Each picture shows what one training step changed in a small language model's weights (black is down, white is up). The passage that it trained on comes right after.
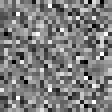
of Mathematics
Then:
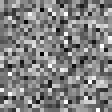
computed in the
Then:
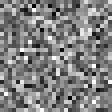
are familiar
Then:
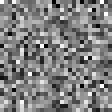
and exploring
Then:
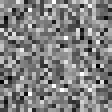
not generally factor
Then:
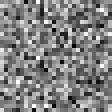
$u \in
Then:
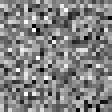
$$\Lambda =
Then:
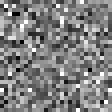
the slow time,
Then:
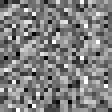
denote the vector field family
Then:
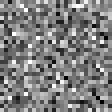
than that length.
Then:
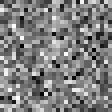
preservation of
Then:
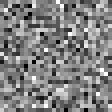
that $ d=2
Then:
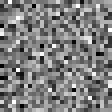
and Paley
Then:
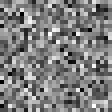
open source for them
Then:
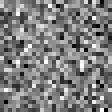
behaviour of
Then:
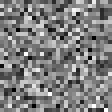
data collection and
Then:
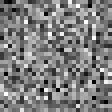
9 days.
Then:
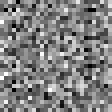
recurrent associations
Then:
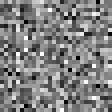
an enhanced
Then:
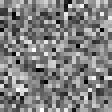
conclude that
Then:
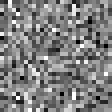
critical for the
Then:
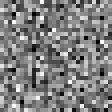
should print a
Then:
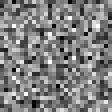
to abnormalities
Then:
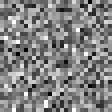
to $\dee
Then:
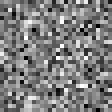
model consisting of
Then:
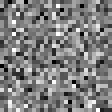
introduction to the
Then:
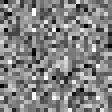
over $J$, then
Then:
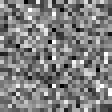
is the same as a
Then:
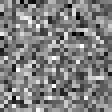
arrival process is
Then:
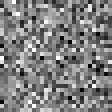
other contexts
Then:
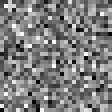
as ensuring
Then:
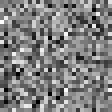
as directional
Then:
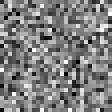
(as opposed
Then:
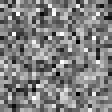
5$ by using
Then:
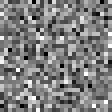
a constraint for
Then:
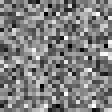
early and
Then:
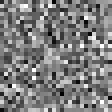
heart valve
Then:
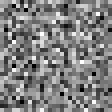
and aerobic
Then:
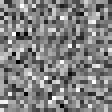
$t$ satisfy
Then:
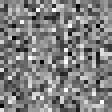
For simplicity,
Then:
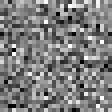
such that:*
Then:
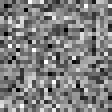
Lipton was
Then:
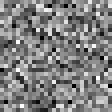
of finite dimensional
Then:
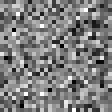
specialization of
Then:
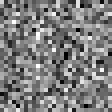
have higher intention
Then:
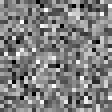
the present lecture
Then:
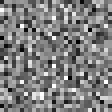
for humanity.
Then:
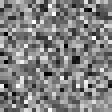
we suggest
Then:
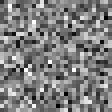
running the
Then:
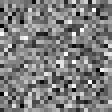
people. 5.
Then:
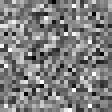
are orthogonal
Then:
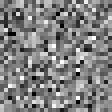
that were not presented
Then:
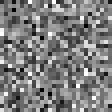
the inequality
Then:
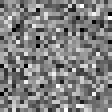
was percentage
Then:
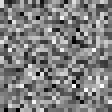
well, but it is
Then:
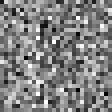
is trivial if
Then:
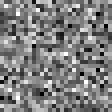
more on development of
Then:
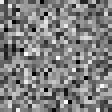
serum from the
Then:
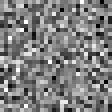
particular form of the time
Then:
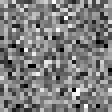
(Service &
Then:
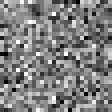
Consequently they are
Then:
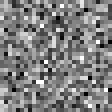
U$ is a
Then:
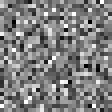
to reach the
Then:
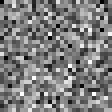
affine coordinates
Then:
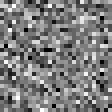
standard potentials of
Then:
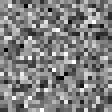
rules which if
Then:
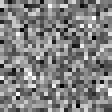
sent to the same
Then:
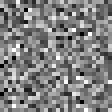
was performed to
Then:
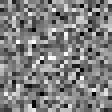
under Pressure
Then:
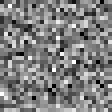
if $\exp{\frak
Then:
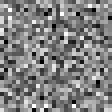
$O$ and
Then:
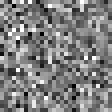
of situations
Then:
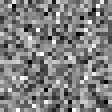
isomorphic to the
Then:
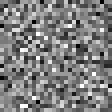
and systemic somatic
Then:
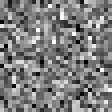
block, as with
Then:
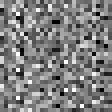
or the number of
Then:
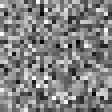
$u$ the
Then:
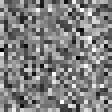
women's and also,
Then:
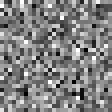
know already
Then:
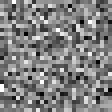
achieve network
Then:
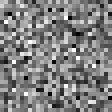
operator $\delta :
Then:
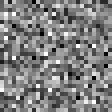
the display of
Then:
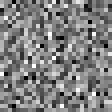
Right NA
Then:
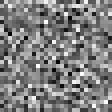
so that for the
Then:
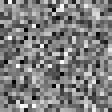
evaluating the norm
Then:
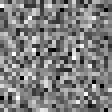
to other elements of
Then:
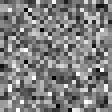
its number and the
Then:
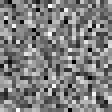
all the formulations were
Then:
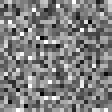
By virtue
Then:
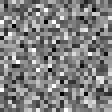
a graphical design
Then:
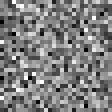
on and involvement
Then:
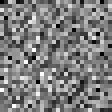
(the spline
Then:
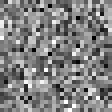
scheme supported by
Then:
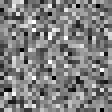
large number of source
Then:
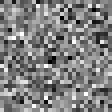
product cordial
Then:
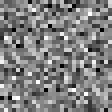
a year of war
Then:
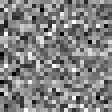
significant differences in
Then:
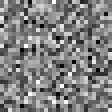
GAE which was
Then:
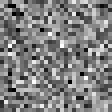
factors, including
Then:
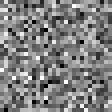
technology provides
